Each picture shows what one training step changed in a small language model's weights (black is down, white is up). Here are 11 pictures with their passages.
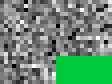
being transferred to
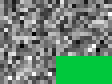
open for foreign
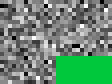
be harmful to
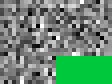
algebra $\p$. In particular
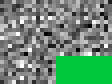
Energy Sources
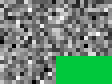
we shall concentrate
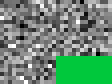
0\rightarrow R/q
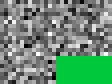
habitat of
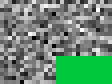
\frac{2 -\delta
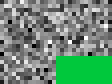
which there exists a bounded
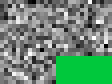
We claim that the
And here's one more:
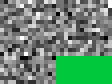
frequency around the
